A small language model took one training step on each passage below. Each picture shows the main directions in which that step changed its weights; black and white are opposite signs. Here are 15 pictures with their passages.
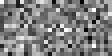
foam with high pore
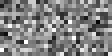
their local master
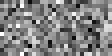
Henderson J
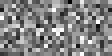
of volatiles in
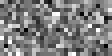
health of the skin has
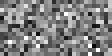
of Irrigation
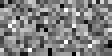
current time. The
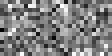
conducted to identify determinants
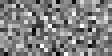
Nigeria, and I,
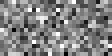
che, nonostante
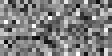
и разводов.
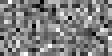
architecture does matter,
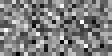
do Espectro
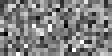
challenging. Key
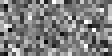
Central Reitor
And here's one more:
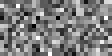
du bonheur
